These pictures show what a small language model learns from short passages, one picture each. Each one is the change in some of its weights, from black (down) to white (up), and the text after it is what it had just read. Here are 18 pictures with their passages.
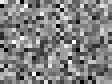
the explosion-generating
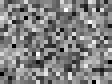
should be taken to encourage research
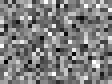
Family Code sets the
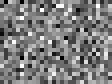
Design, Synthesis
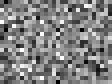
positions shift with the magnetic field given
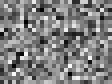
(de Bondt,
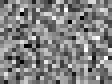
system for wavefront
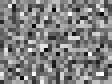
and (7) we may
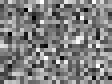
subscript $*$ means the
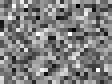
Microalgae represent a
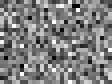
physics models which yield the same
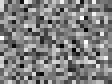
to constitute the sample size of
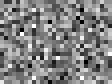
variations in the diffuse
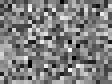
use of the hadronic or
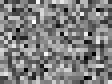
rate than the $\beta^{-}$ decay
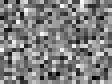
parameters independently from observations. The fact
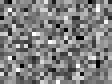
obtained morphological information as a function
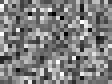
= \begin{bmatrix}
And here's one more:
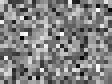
of forming the students'
